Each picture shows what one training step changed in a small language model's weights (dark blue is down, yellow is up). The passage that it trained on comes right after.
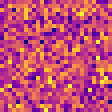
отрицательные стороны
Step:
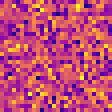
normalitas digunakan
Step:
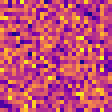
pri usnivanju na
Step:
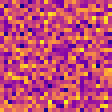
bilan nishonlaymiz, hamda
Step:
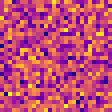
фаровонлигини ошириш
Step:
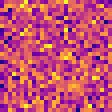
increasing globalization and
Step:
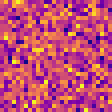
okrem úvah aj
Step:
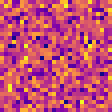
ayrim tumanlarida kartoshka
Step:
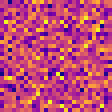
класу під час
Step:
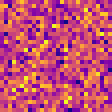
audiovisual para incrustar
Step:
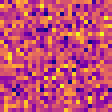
siasat dalam melakukan
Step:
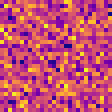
oladi. Bu qulay va tez
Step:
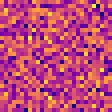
individuen bij de processen en
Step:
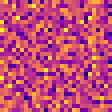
o texto como pretexto. O
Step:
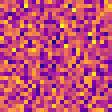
11. *Смирнов
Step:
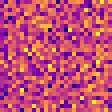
kuchayib, katta
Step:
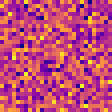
from the SUS outpatient
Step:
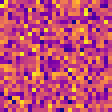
Tech Insights, 2020,
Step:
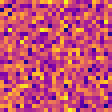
DERS (Gratz &
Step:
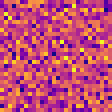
manuscrits astrologiques
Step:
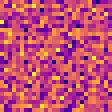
questo elemento è
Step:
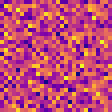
Ўрта муддатли
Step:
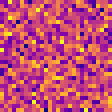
atole, harina de maíz
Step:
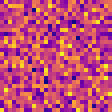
com outras pessoas,
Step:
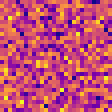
do trabalho, dos médicos
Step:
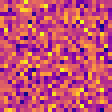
escamosas Otras
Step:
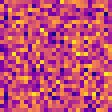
va maqsadli deb
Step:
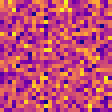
мавзулардан бирига
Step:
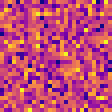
longo do tempo. Conforme
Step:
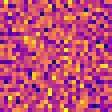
sugeruje, że
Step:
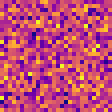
of Stunting in Early
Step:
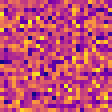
Like virtual reality,
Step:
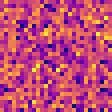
tra le opere che abbiamo
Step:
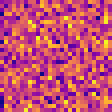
və yanaşmaların
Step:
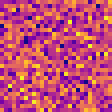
медичної допомоги.
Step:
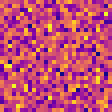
місяців), створення
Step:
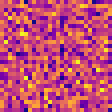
familiares, tornando
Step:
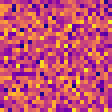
berish» siyosatiga
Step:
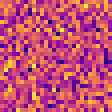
académica Graciela
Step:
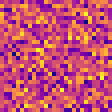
QuickActions menyusida
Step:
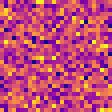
ming hadis to'plab,
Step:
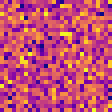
oy mobaynida 740
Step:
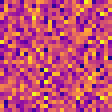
моделирование ими в
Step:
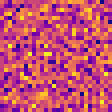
los esfuerzos en
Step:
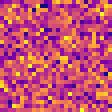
la sociedad sienten que la
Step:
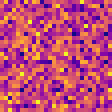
in the English sentence].
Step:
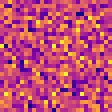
органів держави:
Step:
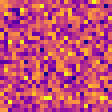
aprobó, en el año
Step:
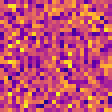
3]. Қадимий
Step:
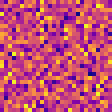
olingan vaziyatda,
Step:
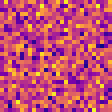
modernos: projeto e
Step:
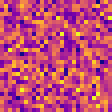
zijn. De investering
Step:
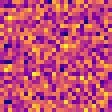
Neru nomidagi hamda
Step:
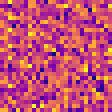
sendo que nas duas ocasiões
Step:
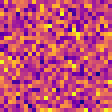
de estos trabajos docentes de
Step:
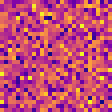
high-speed vertical
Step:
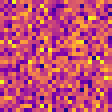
boshqa to'g'ri
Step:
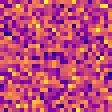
Yer hizmetleri
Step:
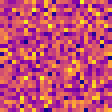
Поскольку учащиеся
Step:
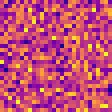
управління постає
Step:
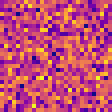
cavity, suggesting
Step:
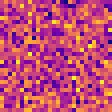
how to work them in
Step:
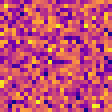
lulus adalah masalah yang
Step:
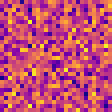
als schwierig gelten.
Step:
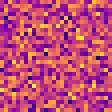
для потребителей.
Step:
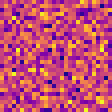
как каждый вид
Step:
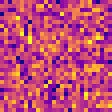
produites par la parole quand
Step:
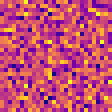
della prima critica (la
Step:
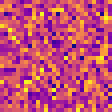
talabalari uchun o‘quv
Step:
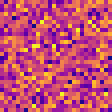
Malaysia. Penang,
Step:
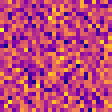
2). Головною
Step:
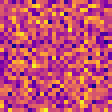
from defatted seeds.
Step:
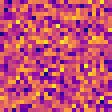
en place un espace
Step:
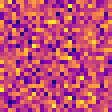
simultáneamente, pudiendo el
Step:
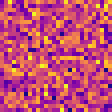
formato digital y publicada en
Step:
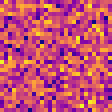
puede enriquecer y
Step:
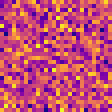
With A Superficial
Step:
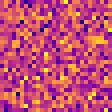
el escritor romano, se le
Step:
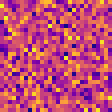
olinib, Toshkentga
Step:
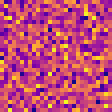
keyin $3,2 \times
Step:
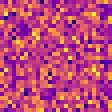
Data Design & Art an der
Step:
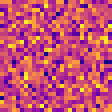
tepër, Raporti
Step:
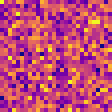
tahlil qilish, qonun
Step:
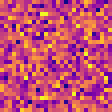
aktiv shakllarini namoyish
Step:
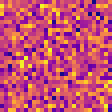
tasvirlarining sifatiga
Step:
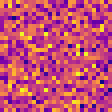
mamlakat rasmiylari
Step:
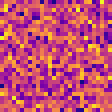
Kementerian Komunikasi dan
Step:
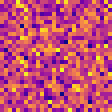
yalnızca bilimsel
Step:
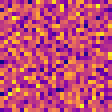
vroegste jeugd
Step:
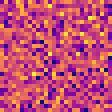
energia. Para lidar
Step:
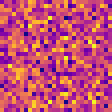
mamlakat iqtisodiy
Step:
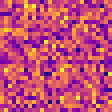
autre ? La phrase
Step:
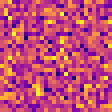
assim, a Normativa
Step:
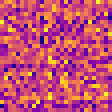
controlados (17,18)
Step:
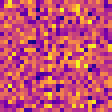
Masalan, Yevropa
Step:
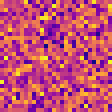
și psihice a ambelor
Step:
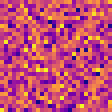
conceito vida. É um
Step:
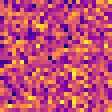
do‘stlashish orqali
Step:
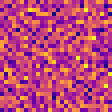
bilan bog'liq. Bundan
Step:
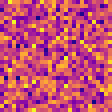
моментни ҳисоблаш
